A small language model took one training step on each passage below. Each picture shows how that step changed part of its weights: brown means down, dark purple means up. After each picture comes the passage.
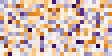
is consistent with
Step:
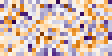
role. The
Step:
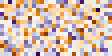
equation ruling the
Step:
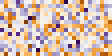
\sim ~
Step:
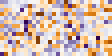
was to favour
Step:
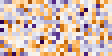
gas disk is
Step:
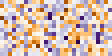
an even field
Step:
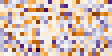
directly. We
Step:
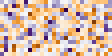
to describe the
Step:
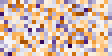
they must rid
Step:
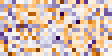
in the proof of
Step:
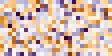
alternative expression
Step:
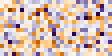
design. Protein
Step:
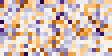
expecting random
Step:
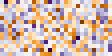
put into consideration
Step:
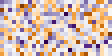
and spatial resolution
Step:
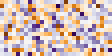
The Chinese University
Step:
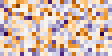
last equality
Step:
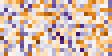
in Figure.7.
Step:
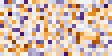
and it drives
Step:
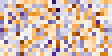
is the difference of
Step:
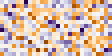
to the analysis of
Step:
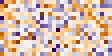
the polarization
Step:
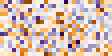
$n \times
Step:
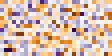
doesnot give the
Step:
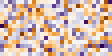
corresponds to a
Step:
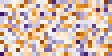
are leading to the
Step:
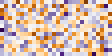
RCS modeling
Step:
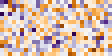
been analyzed to
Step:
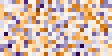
the domain, and
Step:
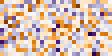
regime one may
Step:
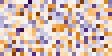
are uniformly
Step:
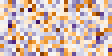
of Higgins
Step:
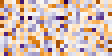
action defined by
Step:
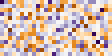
developmental disorders
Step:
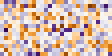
only be met by
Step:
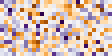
stability analysis in
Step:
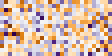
drifts remain
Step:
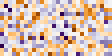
error evolution.
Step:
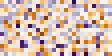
E_{eq} and
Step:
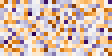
is known\
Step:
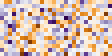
input to the
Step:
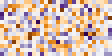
respectively. Table
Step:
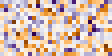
Else, let
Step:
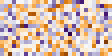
in the sense
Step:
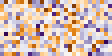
\d One can
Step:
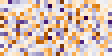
This plot shows
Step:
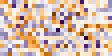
the correctness of
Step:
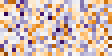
taken from a
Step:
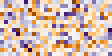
by different methods.
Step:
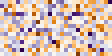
be found at the following
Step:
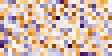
company in order
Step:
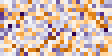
the efficacy
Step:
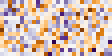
standard error or
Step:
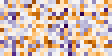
for any initial state for
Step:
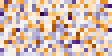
be a Fano
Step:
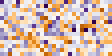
the risk and
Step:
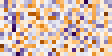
for real-time
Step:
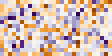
\subset \Gamma$
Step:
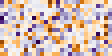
maps $\bz
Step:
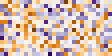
We use the notation
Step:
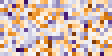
to transform text
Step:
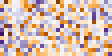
defined in our {\tt
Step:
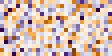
scaling properties of
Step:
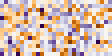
of sensing a
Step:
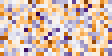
storage times
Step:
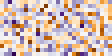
generated at application
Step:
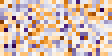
appropriate for
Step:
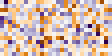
number of lines and
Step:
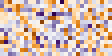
mean score of the
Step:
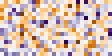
time. They are
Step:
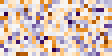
coherent state is
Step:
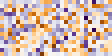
of subwavelength
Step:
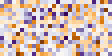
coefficients of above
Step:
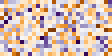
are also called
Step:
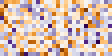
in shear
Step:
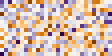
family $\mathcal
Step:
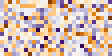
steps produced by
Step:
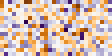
ROC curve
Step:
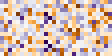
we should also note
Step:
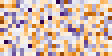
analysis taken
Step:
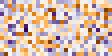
efficiency is to
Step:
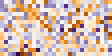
the whole simulation
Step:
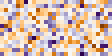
$A$ to a
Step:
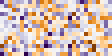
emission for a
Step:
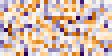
including the presence
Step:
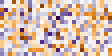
than the Dutch
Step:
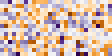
and to keep
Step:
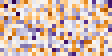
and Additional
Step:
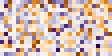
responses. The mean
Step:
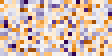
and Related
